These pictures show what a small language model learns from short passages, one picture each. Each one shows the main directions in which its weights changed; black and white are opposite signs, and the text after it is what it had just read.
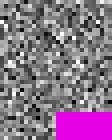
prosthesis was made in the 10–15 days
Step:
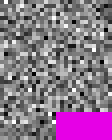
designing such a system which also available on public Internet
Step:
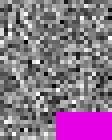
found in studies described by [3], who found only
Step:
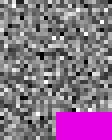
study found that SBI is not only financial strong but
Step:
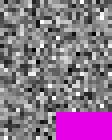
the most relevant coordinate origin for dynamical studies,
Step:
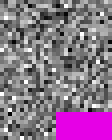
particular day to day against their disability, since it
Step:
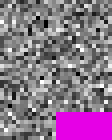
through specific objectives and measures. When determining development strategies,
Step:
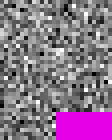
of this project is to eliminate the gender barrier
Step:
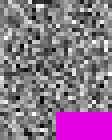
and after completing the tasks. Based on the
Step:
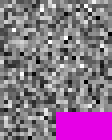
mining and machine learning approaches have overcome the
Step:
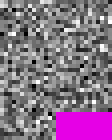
type water turbine. 2.1 Specifications
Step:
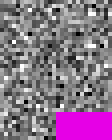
at bridge pier," Journal of Hydraulic
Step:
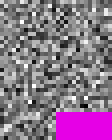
We highlighted all important implementation ingredients such
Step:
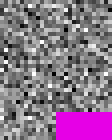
□ Yield potential Hormonal signals from
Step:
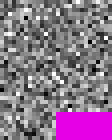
how zero evolved in number system. Conclusion It is
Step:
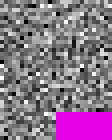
higher than E-Books but still less than
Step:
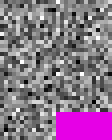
the demand of TFF tubes growing in recent
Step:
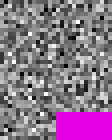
is that **housing precariousness and
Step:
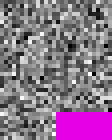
look to whatever touches your
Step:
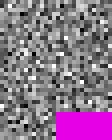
experiences of the world. The paper concludes that
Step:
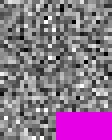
the world are suffering. (4). Other than
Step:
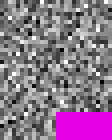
is interesting that researchers explain the VL from two
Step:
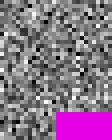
are the two most significant sources of noise in radiography
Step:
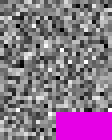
first quarter of the interviews, with the
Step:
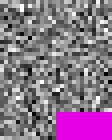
From the above table 2 we can interpret that Mean contributes
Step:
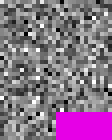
The various reasons to coat cutting tools are to
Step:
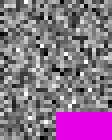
the reproductive phase to the ripening phase of a
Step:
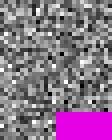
to C. B is aware of the sale.
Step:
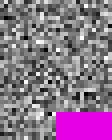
percentage to the corresponding device. Fig. 5.
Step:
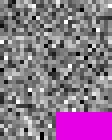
and environment sub-dimensions, and between the quality
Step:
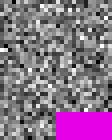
in patients with major thalassemia was lower than
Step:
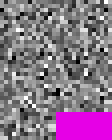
and Zona 42 tirelessly promote the
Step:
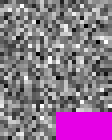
was used, and the column was kept at 45
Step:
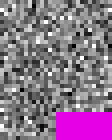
in the oven for 30 minutes. Then, the
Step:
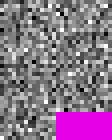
geographer/urban planner and director
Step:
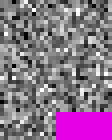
public-private partnerships to bridge the
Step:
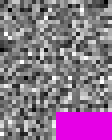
є не тільки
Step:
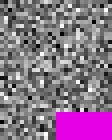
restraint is encountered for a number of
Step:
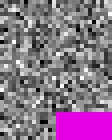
can be concluded that PRF, as a complex
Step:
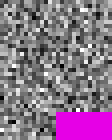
factors such as: specialization, the graduation
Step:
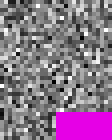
experimentally assessed and theoretically rationalized in transformations
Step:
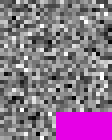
Manteigas, Poço do
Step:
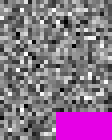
The Buddhists in eastern
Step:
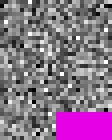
2018, p. 6). Teachers have always been
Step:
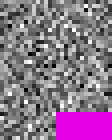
GA, Gillum RF,
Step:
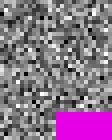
A.R. Chaves, M.C.
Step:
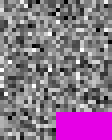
chromium (VI) ion from tannery
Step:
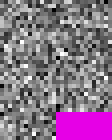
ethnopharmacological survey are considered one of the
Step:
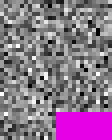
DNA damage, intensifies lipid and protein
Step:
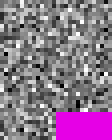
with environmental horizon - EC2 =
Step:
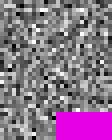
to be resolved for the construction and operation of future
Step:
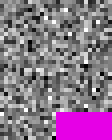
by using theoretical basis for the implementation of foreign
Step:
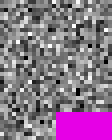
the idea of an interdisciplinary project is already present from
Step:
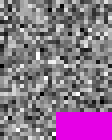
continuous improvement of technological processes in engineering is determined. The
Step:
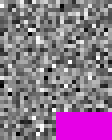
within the whole operational context of a company.
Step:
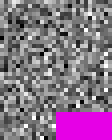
proof mass for 20 g input is studied by varying
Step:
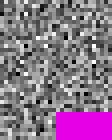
was done in the centre region mainly in 02
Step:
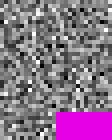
Trodden, Rev. Mod.
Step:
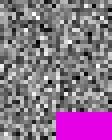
SNC – homeomorphic image of X or
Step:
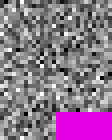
perforation. Surgical management, likely
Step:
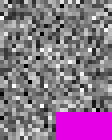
the development of new purification strategies able to reduce protein
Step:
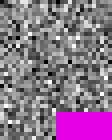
area of one sphere is $(2\pi r
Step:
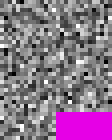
received signal strength (RSS) during site investigation.
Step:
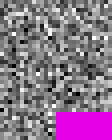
Engineering Laboratory. This group is using an interactive
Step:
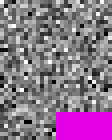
of a blank adapted to the part geometry and fabric
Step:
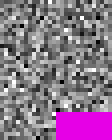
the time period examined. Following Mishra,
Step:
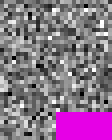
Pakistan. The section is based on a thematic analysis to
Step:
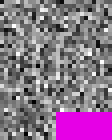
the system's minimal deviations from theoretical predictions, enhanced voltage
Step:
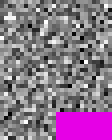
enriching the evidence base that informs policies.
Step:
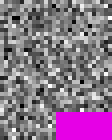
subsets. The training subset is applied to train
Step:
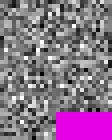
the student's reading comprehension in English as academic
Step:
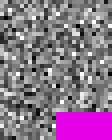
2 in order to steer the generator current back
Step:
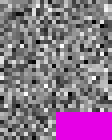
TE, Furumoto S,
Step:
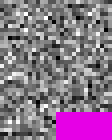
the COVID vaccines specifically require that would-be
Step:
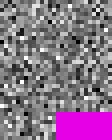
of a media firm (Küng,
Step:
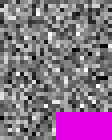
approved for use in the U.S.,
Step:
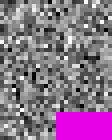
Even with the human actions and harsh climatic
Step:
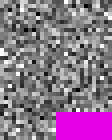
effort, and extend functionality. ■
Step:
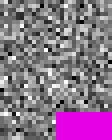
wind turbine for domestic purpose should meet the people economy
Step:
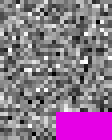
demonstrated its ability for some problems such as the problem of
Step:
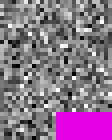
evaluate the CV by taking into consideration different physical factors that
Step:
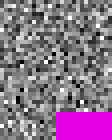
monitoring of the stop line. The monitoring of the stop
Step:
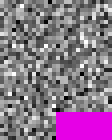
to support 4 input streams. For both of them
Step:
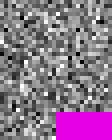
to grasp the current state of process management in
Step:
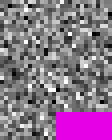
land use and crop production followed a path very similar to
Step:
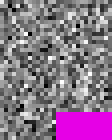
sound actively, although, most spectators strongly
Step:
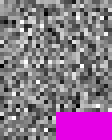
maximal absolute deviations reaching 104%,
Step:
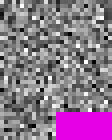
or lexicons are not necessary as container
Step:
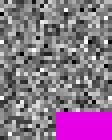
and its interpretation appropriate? Not applicable Are all the source
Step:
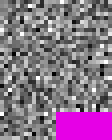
Justice Journal Homepage:
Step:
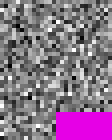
concrete challenges to transformative change. The IPBES
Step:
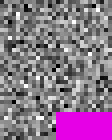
take part. During the workshop, one example will
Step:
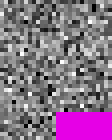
De Bellis et al., 2009;
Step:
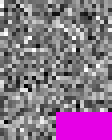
in absolute terms (38.5%) and in relative
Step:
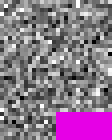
of time dependencies of the corresponding quantities.
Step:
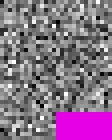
importance is elevated by the substantial size of two of
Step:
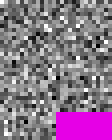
calorie intake, and food options, among
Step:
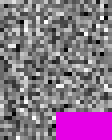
and Extremely (4). The scale
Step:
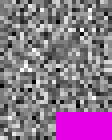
Peveler and Hickman (2018) studied
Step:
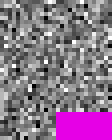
for Substance (PASS) Analysis The
